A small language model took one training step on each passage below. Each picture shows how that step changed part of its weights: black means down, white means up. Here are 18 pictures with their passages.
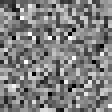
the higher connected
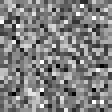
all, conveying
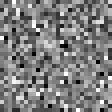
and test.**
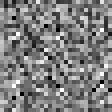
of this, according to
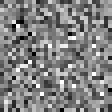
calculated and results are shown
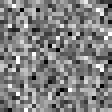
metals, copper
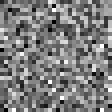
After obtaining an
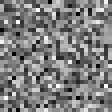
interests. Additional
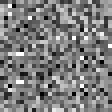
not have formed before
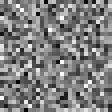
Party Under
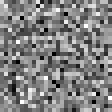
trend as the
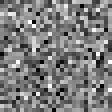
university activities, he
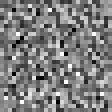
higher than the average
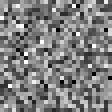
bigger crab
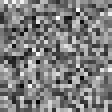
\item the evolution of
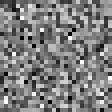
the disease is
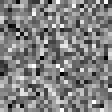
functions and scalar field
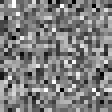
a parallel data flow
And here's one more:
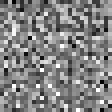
test suite is
